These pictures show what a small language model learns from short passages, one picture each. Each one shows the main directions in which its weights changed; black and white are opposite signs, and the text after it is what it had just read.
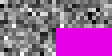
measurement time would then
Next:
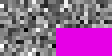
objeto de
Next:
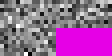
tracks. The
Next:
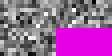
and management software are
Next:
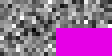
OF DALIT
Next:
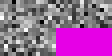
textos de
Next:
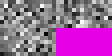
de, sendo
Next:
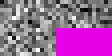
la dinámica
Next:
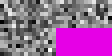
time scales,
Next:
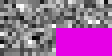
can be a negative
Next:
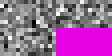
limitações quanto
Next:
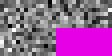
(this is
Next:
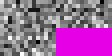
In the previous sections
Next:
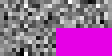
quantities. For
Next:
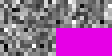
expansion. These studies
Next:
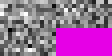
para escribir
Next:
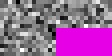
the dependencies to
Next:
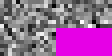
beneficial for the
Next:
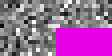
build the sphere
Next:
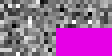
and direction of time
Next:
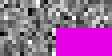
however, is that
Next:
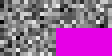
na função
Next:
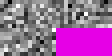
языков можно
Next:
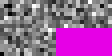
more separation between the
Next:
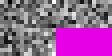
information about production cross
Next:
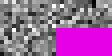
below to replace
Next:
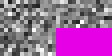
attention on the
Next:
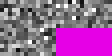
chosen such that a
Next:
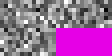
its eventual
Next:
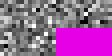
ways, including
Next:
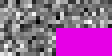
the outer region is
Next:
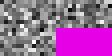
bounded by a
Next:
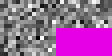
of the ground state
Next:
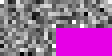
a tomada de
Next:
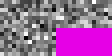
ekan, ularning
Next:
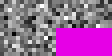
as well as for
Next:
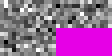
first software that
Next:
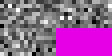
one associated to the
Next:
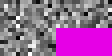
is defined as
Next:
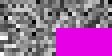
is still just an
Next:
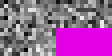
we observe that the
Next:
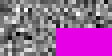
controllable spin
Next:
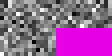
de información
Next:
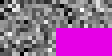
\ci\ emission
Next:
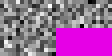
learning strategy. The
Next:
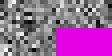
que dejamos
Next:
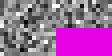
aluno e
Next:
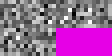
che consuma
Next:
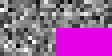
beradi, bu
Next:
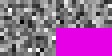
financial methods
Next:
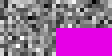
source, we have
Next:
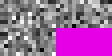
mezzo busto
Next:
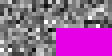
in Breast
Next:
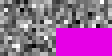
are used for
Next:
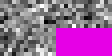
as in the
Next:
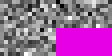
of components a
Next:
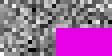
certain region of the
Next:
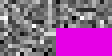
we can calculate the
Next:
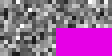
which the operator $
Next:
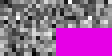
nur eine
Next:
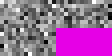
disc. The results
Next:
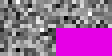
the case of a
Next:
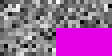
contributions of this paper
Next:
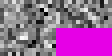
es capaz de
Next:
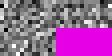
researcher at
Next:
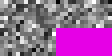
has to be
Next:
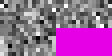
justifications for
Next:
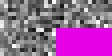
close to the physical
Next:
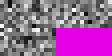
livro digital
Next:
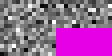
of the initial position
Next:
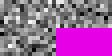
be short or long
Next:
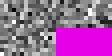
characterized by
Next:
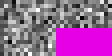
In Fig.
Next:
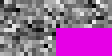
minimum devlet
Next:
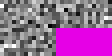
do projeto
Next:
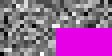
is not possible would
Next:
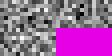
formulas for
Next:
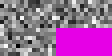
scenarios, the effective
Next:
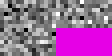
el método
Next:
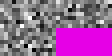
bounded and
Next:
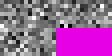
wody w
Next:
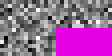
Grado II
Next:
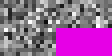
– nowe
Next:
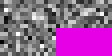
or single-particle
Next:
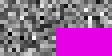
whether second-order
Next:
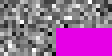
classes &
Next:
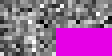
à saúde
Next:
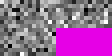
state with the relative
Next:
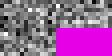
to use these data
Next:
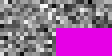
curve agrees with
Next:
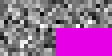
Considering a
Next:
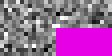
this layer is to
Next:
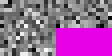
dos quais 1
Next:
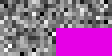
models with maximum
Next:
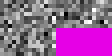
des valeurs
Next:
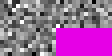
rapidities, due
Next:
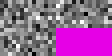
del valor,
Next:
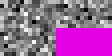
transition separates two
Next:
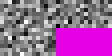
on operation in
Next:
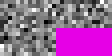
with the upper limit
